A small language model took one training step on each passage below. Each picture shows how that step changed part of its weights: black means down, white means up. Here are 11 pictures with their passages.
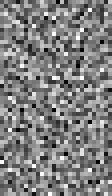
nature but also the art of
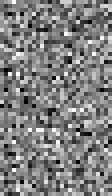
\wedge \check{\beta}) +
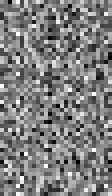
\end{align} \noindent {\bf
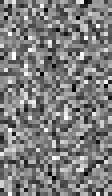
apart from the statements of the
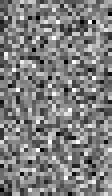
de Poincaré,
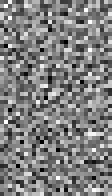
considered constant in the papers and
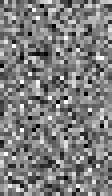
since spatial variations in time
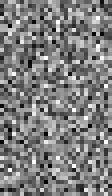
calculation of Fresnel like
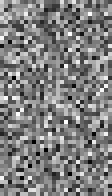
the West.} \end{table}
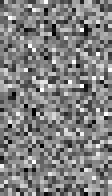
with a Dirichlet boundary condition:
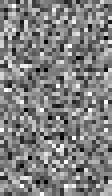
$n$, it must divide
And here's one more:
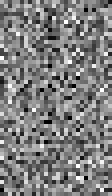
\end{equation} When
